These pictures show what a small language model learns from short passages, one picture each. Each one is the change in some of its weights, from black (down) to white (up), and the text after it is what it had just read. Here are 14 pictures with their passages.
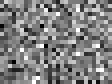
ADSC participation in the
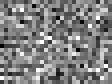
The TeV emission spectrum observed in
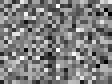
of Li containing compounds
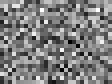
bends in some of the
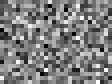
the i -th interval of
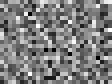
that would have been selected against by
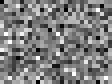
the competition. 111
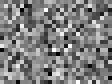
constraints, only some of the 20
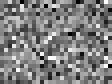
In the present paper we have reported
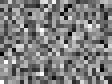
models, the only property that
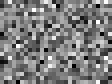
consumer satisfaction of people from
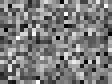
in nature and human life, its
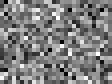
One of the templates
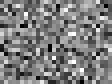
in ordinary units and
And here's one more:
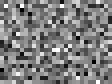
frames into a fixed vector for
